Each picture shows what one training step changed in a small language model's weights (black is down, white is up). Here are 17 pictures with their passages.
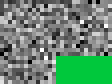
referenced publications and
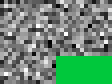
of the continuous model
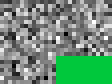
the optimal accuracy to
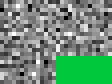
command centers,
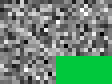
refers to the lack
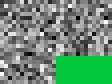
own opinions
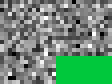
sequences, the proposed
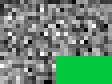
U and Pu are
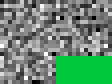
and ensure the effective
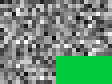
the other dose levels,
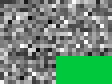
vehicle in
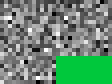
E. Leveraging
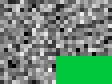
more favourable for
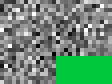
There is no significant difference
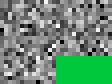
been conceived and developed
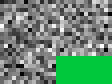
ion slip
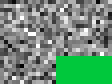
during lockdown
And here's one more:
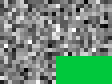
frameworks, and strategies
